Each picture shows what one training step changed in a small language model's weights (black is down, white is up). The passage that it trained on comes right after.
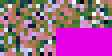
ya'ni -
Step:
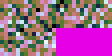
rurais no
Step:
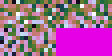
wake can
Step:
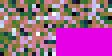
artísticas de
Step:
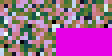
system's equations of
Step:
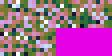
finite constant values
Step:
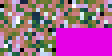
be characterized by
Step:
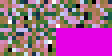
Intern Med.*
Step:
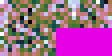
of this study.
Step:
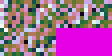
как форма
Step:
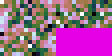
for the comparison
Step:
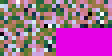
à integridade
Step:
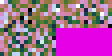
of these examples
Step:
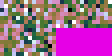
and cold
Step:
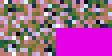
et mens,
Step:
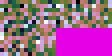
O material utilizado
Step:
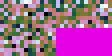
mas um importante
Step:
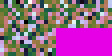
criar um
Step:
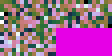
vago e
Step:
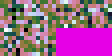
scaled to this
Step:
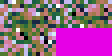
one dimension,
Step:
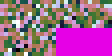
va pedagogik
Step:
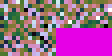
na unidade de
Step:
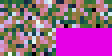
is zero, the
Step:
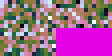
в мировом
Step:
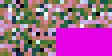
Vizual va
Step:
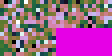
are expected to be
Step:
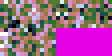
Decision and
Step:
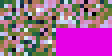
hardware and
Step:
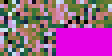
energy levels of
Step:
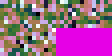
in contrast to
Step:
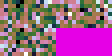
however, this
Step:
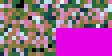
individual code, this
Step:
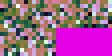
volume 2
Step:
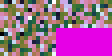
not exhibit
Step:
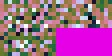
adjust the
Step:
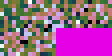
que objetiva
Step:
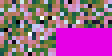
as a function of
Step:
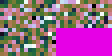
defined are taken
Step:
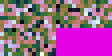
data reside,
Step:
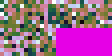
mas também na
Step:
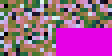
present paper certainly
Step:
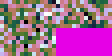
the results show a
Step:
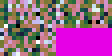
ha acelerado
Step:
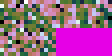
pelo Centro
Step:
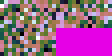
are solved and
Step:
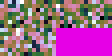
this rightmost
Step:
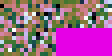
\nonumber \\
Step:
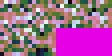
large values of the
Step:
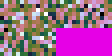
can be handled
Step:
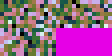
Natural Science
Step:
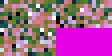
it which pertain
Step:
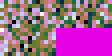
of systems with many
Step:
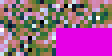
offices de
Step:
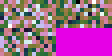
y Antonio
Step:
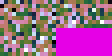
leading order in
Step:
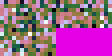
etadi .
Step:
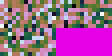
work will be
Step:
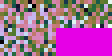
widely used
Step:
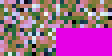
is intended to
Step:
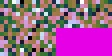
que busca
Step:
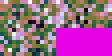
of the aspect
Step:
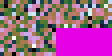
is required
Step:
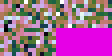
Volume 13
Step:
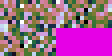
of deep
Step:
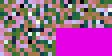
Los materiales
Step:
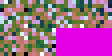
which thus only
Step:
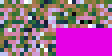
Taking the
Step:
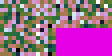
it possible to
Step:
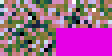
the ground state
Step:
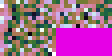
Molecular dynamics
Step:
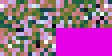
для защиты
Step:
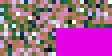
and discuss their
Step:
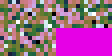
Fe cations
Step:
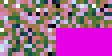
for all $\beta
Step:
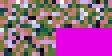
superficie de
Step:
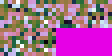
finite: in
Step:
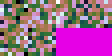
for 4 h,
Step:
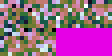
a log scale.
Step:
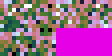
One would like
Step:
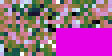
teve a
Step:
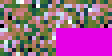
formation of
